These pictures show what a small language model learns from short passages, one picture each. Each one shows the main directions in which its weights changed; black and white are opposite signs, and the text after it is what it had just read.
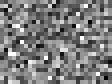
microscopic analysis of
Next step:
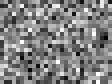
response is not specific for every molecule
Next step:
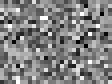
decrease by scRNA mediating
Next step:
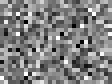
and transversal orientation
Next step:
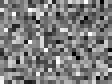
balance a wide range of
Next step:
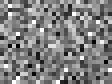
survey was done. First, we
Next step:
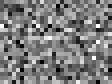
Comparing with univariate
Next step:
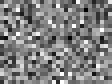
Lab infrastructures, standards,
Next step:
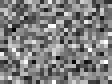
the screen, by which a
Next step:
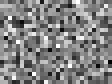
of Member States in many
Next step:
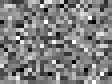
in tons per day. The energy
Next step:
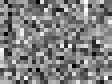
were divided into two groups. The
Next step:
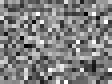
identifying the precise changes in
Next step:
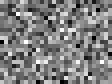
Prohibition work Perform
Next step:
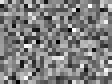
behaves like neutral water
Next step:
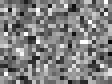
stable dark energy sector
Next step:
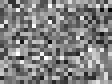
9 marks in idea
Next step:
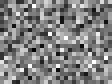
cardiology, University Hospital
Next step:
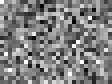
staying here, they have to
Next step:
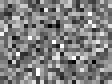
to test the null hypotheses
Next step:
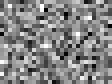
is, in effect, more similar to
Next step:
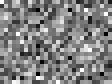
joined ... I saw a
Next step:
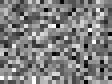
the data are somewhat
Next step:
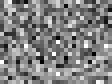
actions. A fact is considered established when
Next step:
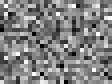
identified. This study considers
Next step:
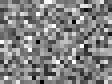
transport and trade, has
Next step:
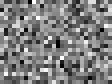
the highest rated movies on
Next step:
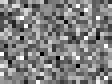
tabulation statistics of observed and
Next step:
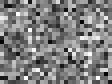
sexual dysfunction among
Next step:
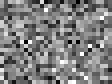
in the present study since it allowed
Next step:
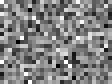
main-plot factor included: two
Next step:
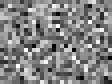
analysis, Data curation,
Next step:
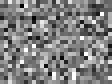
reported a single outbreak,
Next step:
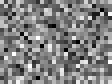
which is the maximum volume of air
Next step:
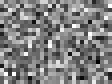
poor soils. Chemical
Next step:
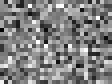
hence proportion of income consumed
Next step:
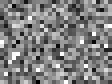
the mucosa and
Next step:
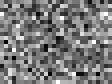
music often plays a central
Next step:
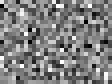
volume of potentially relevant studies. The
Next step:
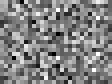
the resonator lengths are different
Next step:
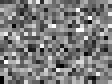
study the obtained data in form of digital
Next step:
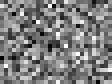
combination in the urban environment.
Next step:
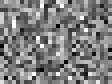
OF INTEREST
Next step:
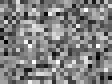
attitude of teachers towards their students at
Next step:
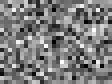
production practices, these villages have
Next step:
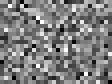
composition tables in 1921
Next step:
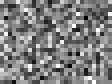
model. YH and EP provided
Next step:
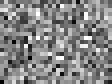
few decades. In general,
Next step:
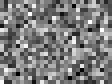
American Christians
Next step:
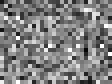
regularly screened for evaluation
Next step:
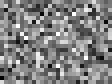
used authentication technique for
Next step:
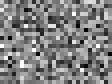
of the libraries don't
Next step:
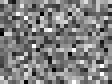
The largest difference in the frequency
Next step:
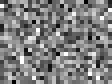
mode shapes and
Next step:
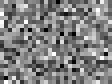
S4, Rusek
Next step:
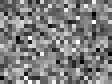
of oxygen transport properties that better
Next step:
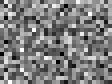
shown that there are positive trends in
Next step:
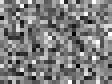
several Mastodon groups). As
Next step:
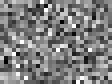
would not normally provide”
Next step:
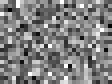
P.; de Pascale,
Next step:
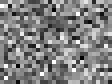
terms, but the language and practice of
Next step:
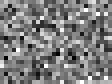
solutions up to moderate concentrations
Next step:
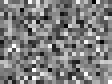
were explored to identify studies addressing
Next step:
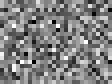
are filling in now). These
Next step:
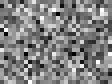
symptoms, suggests the absence of
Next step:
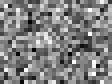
cloud-based e-learning
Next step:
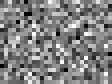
candidates targeting
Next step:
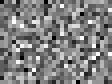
every exchanged message
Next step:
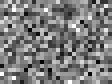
by the noise ratio $0
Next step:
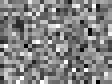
and other special transport vehicles, while at
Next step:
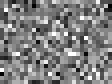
during main cropping season
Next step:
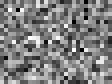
refuse bags. We are
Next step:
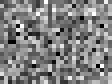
wake effects from upstream
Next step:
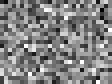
from an incapacity, the
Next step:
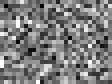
method. The results of this research are
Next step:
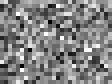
A) Research Questions Theme
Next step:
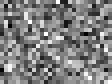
offers a critical, historically
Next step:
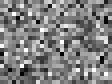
possible solution in non-negative
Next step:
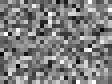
useless, which threatens the
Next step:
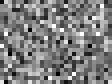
we find our method outperforms
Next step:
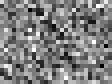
well as private and industry players active
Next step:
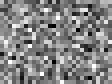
the last decade of the 20th
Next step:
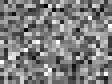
leads to an Ada task; -
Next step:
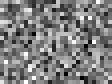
GPU and 1.16 on
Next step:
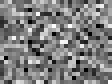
person has money, he or
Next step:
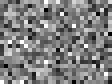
developed in 2009 that has been translated
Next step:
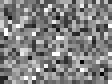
on the CMIP7
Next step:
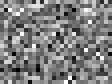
need awareness of gingivitis
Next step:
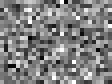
challenges for the Langmuir and
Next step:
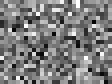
and taste or modified consistency
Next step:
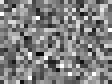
Scheme 4 and Table 1
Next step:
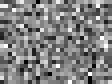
A total of ninety farmers were
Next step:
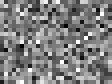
they want to buy, and
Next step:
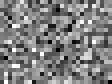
the standard microorganisms:
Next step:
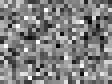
including both AWS and
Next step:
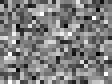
France, Italy, Switzerland,
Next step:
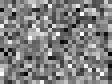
conducting these talks, as
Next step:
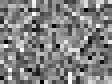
This was significantly ($P \leq
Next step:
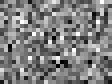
Wednesday 14th
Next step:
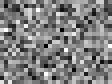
Pine Mountain flux.
